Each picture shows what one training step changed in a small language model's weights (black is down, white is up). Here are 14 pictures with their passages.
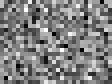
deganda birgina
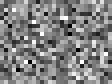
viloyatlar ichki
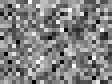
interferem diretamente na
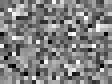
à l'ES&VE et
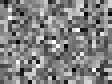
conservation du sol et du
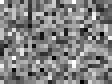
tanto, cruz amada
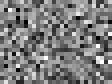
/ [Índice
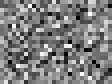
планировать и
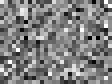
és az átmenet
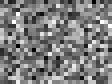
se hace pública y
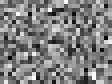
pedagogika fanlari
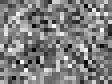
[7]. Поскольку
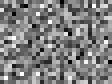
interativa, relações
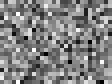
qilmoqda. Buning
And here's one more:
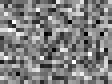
correspond bien aux
